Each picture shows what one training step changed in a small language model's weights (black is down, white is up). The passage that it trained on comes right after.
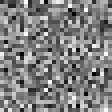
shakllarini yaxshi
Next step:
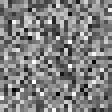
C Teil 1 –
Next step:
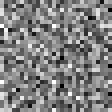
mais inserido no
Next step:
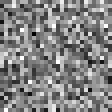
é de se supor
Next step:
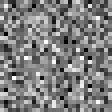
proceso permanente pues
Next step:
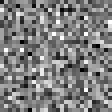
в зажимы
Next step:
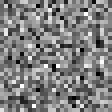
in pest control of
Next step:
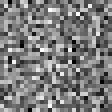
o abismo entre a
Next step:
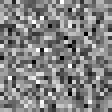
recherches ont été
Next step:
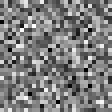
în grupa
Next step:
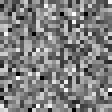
con personas a
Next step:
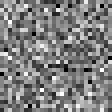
los esclavos.
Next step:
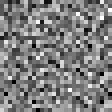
herramienta o
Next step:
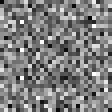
davlatlari, xususan
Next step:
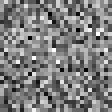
НОМЕР 3
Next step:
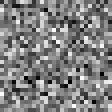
технологияларни ишлаб
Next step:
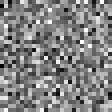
aumenta la
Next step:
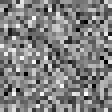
va stressning asosiy
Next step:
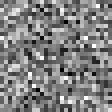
tashkilotlarida tashkil
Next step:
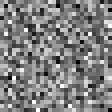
sugeridas por
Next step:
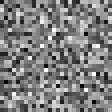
в образцах
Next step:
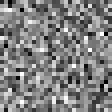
avec lesquels
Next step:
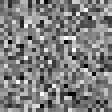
akım ve gerilim
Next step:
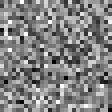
à la fois des
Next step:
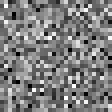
caráter público.
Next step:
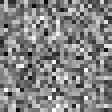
indivíduos ditos
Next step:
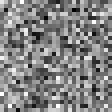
ayt? -
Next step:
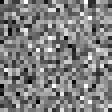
aulas, a interação
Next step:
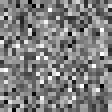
del contexto, la
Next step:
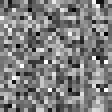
va hududlar
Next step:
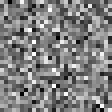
una lectura interpretativa
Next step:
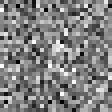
(в частности,
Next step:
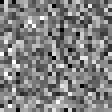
méthode sur les
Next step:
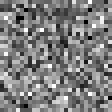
vositasi sifatida faoliyat
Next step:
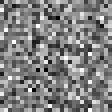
оғиз ва
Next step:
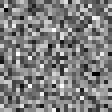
alohida muhim rol
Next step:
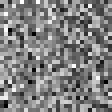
entre la ECV y
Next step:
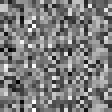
питання національної
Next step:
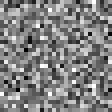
(PhD), dotsent
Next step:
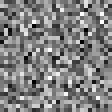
a concentration of
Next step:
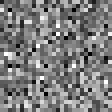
термин применили
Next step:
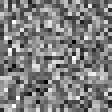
lembrar que
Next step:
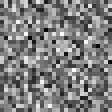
de espacios
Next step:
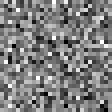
sadoqat bilan
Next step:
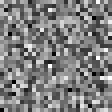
bosqichda, 29
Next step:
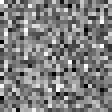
face distincția între
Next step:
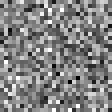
a un nivel de
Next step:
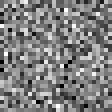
se afla aici
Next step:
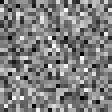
в разных видах
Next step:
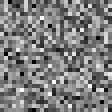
tornamos membros
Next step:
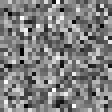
pada setiap
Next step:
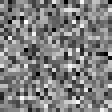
страниц; -
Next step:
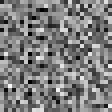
uni takomillashtirish.....
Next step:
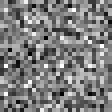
Los profesores nos
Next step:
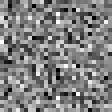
eslab qolishning
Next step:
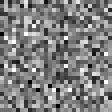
dificuldade de entender
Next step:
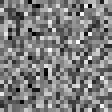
perinatal e a
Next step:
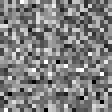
de los expertos se
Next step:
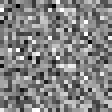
у адекватному
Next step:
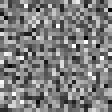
the implementation of the
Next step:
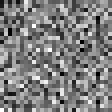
a review of the
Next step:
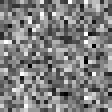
выводу, что
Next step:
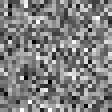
vakillari esa
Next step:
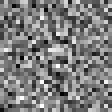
активное участие в
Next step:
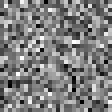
os campos analisados
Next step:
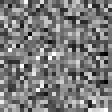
kasalliklarga tez
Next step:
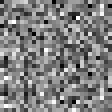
en «Madre
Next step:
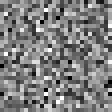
la esfera
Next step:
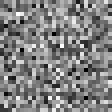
недостатков в
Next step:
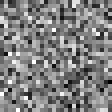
foydalanuvchilari uchun
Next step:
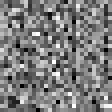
sohalardan biri
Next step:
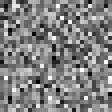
caso de eventual
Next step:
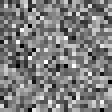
da organização sobre a
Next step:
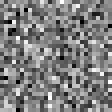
rindu dan
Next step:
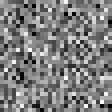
público del proyecto
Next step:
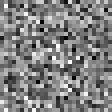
bu artışa
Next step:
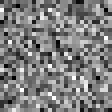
панику, не
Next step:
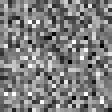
Constituição Federal de
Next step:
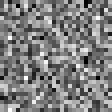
social. Existem
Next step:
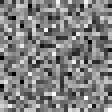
olib borilgan tajriba
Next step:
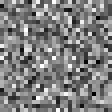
yang beramal di
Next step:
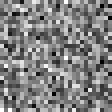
their successful
